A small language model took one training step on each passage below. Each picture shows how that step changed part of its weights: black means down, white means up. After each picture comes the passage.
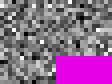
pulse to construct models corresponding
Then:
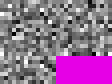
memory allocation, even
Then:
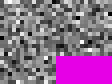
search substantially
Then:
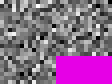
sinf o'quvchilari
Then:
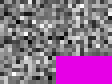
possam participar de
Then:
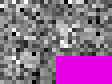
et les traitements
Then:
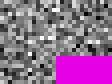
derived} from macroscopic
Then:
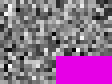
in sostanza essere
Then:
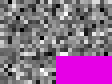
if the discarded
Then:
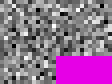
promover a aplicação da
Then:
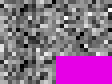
of pressureless matter, radiation
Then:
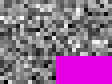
to the HOMO and
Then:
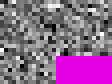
\gL^\theta h
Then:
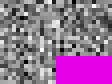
milliy iqtisodiyotning barcha sohalarida
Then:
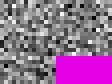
stmts_j =
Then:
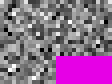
model the noise phenomena as
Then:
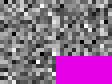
Foydalanilgan adabiyotlar
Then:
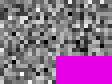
Эффективность системы
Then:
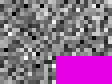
revisão, resumos
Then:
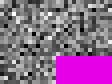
students develop the ability to
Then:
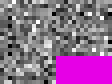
mean-field densities at a
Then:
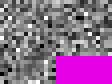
Lett. B}\ }\textbf
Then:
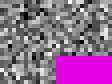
Fermi gas with the experimental measurement
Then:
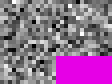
is appealing. This
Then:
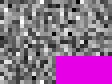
reforçam que o
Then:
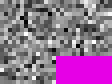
до ранньої
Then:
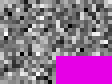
tushunib oladilar
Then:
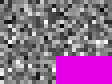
in the implementation object and
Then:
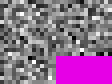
on U.S. sources
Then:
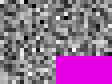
experiments examining the effects of
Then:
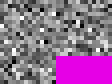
stabler evaluation than the
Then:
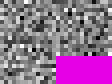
загально професійному і
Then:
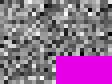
imediato implica
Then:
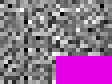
aplicação da sanção
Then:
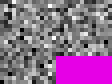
the exclusive CP
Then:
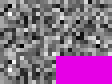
emas, balki ko'proq
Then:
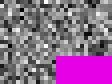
replication plays the
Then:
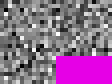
two expressions we get %
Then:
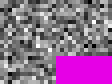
the zeroth iteration
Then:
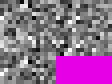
required using the best classical methods
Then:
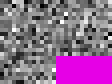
a major challenge:
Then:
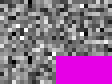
goal effectiveness are
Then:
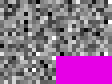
в большей
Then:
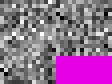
importância nesta pesquisa
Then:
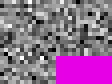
electron and hole doping
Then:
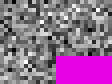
Mamadou to keep
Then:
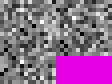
the differential number density
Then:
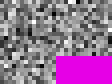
collisionneurs de
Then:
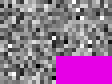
of this extreme variation
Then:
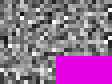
of the spurious
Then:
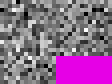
equilibrium positions and the differences between
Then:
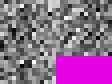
The chemical potential difference between two
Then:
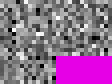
aux tarifications
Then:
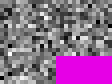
RASS BSC with
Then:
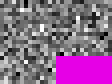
contractual and administrative
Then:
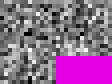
normalization constants), and
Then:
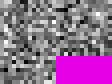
so the pumped current
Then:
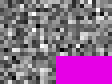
different temperatures in the solar wind
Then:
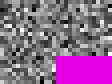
in fuel prices,
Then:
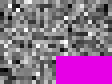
We then query
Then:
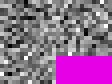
hole background there are two characteristic
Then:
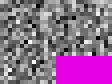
concludes the proof.
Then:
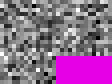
\end{figure} We
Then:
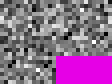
bar, and it is likely
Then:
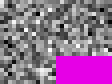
and supermodel: the
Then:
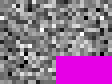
palabras clave de
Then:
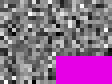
was used prior to IS
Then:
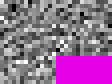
antiparticle they obtained that,
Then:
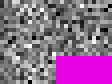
antar kelurahan,
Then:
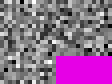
o indivíduo
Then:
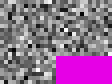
Intuitively, this
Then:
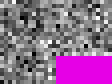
state vector. In the
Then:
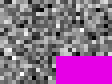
samarali amal qilishiga,
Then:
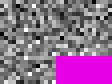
topishdan, ularni
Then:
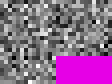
dimensi kekuatan
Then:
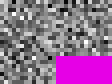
(which should be an
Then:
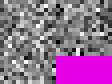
söz konusu
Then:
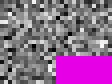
is (a) the
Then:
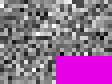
donors and acceptors
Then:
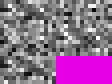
que se propusieron
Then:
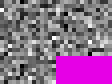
of overall postoperative
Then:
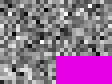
review. The use of
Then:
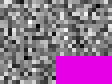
național. Aria
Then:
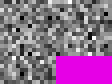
xo'jaligida samarador
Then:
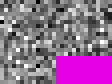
for which we demonstrated that the
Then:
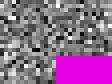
detector acceptance) which
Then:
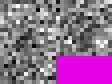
only difference is that now the
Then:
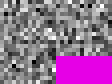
ее сборке
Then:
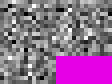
pelaksanaan model
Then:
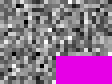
У тому числі
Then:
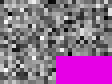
Educación Básica,
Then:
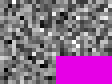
– это один из
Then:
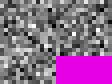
MR effect and a
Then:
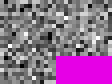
We will use some of the
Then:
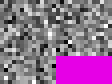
in principle involves two different
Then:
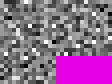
later, and rewrite
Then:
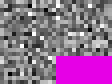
would seem to Bob that physics
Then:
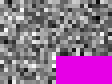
b , c} que
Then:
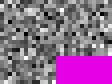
distribution, especially at lower
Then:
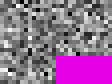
operation of wells.
